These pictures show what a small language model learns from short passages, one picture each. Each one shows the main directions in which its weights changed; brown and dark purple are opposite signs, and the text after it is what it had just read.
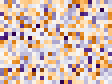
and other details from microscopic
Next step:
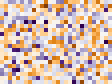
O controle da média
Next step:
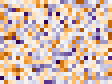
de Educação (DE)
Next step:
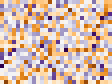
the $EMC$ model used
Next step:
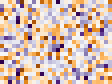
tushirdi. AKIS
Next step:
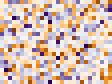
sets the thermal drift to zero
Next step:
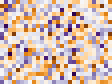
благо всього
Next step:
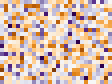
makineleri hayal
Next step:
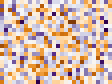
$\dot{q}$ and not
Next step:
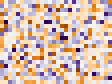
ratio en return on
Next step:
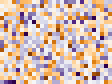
meneliti *money
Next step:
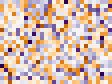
the models). For example,
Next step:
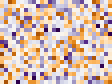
medium, active particles are capable
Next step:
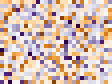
Federal State Institution of
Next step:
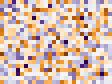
may therefore not be applicable.
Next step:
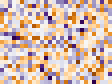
toward smaller $\phi$ and
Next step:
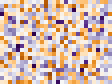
commerce. *Iqtisodiy
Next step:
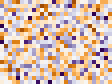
in \superp, one can
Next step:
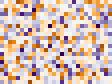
bin. The time bins for
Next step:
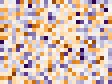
va 4- variantida esa
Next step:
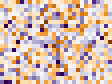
numbers and enumeration of
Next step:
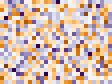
the fine-grained
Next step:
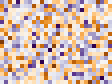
arrows correspond to the
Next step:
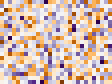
There are $\pm x$ extra
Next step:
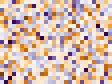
of the data analyst is to
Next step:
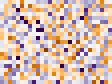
Fragestellung ist es
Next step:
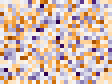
Forming, Kemasan
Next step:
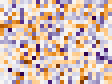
the SWCNT
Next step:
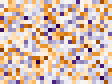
от их физических или
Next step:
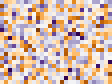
relations, rental agreement, public
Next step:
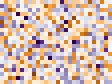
три адмирала
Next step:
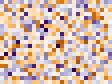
presença, embora,
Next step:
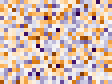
much better accuracy of sparsity
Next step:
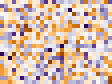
державному рівні для
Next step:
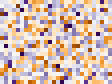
Our empirical results prove
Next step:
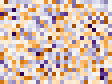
t^a \right\}$ in
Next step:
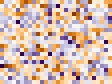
vergunning (bij
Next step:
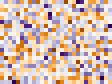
va amaliy maqsadlarda
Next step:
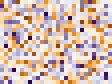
be of the order of half an
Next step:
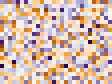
third and the fourth terms describe
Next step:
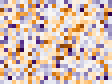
Circles in dark colors
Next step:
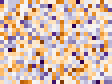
целях практической
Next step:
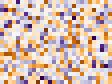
main types of spoofing
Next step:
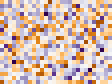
single input and handles the view
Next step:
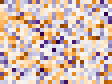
bilan qo'shib Hamid
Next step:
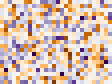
of the pulsar halo
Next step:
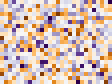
ratio between different paths,
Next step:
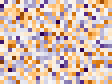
idades entre 24 a 60
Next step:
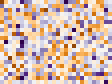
oscuridad. No.
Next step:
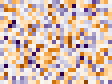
diskursga kirib
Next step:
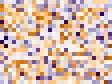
learn and it is hard to
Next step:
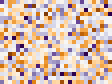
of the consistency of the standard
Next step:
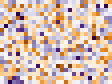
Востоке. По
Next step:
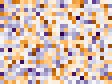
, \end{equation} and
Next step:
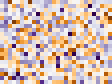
ko'payib borishi
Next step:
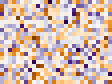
characteristic parameters are consistent within errors with
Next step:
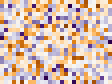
the scenario represented in Figure
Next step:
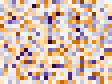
site equal to 1. One
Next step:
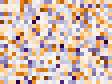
miqdorda jun
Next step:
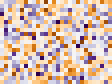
jonli nutq
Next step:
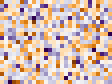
solução do problema
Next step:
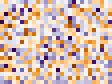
relacji, oraz
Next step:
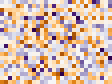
case of service which does not
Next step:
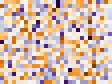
transmitir o saber,
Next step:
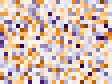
shaxslarning ruhiy
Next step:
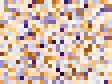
bir necha turga
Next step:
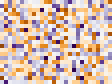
usullardan foydalanish
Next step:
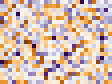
к контролю %
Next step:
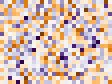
that have a correlation with male
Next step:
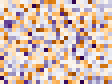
3 Stars Elles
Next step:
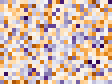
the probability distribution and the memory effects
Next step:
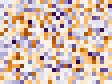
himoyalanih muhim
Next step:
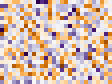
uma entrevista projetiva
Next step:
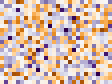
navini yaratish
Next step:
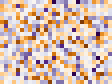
dasturi talablaridan
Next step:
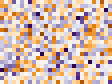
tajribalar misolida
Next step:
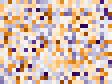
different situation from the one considered
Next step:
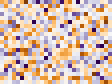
room temperature (panel
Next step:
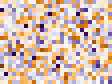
second part of the thesis,
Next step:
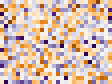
40~ms and does not significantly
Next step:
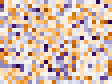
економічне відновлення
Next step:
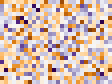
título marcante na
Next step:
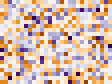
this redshift arises at a
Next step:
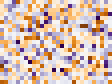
first indication of the event will
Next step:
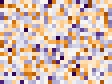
to the finite-dimensional setting,
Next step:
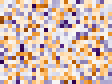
one in the incoming stream
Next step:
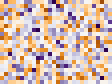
app}\rangle$ cannot increase between
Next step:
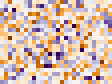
image, middle: reconstruction
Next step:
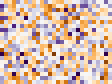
в биологическом
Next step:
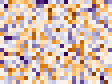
como los fines del Estado.
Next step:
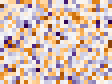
Respublikasi Hukumati
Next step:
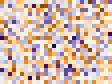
in the regulator dimension,
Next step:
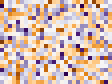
a result, at $Z
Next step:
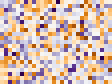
former interpretation follows if one
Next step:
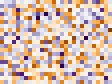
great effort, we
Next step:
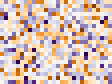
The feasibility of generating
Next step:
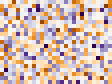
does not fall steeply after
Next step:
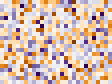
system} Now we turn our
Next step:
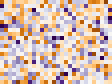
original \CURTAINs
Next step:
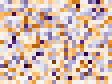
both $V/\sigma$ and
